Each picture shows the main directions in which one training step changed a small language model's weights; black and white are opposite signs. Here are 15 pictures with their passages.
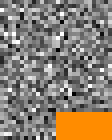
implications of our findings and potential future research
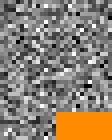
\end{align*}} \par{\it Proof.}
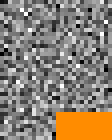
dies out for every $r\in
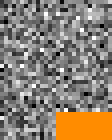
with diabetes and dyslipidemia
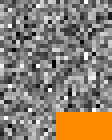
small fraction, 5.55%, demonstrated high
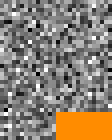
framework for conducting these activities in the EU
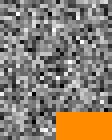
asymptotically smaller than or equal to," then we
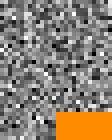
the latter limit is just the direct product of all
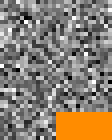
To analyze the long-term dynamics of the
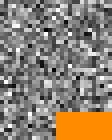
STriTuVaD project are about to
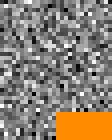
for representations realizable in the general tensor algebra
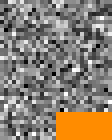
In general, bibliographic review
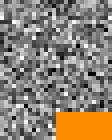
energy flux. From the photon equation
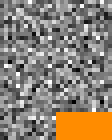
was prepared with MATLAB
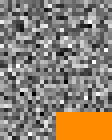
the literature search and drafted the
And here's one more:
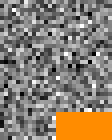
Total Nitrogen (%) 2.016
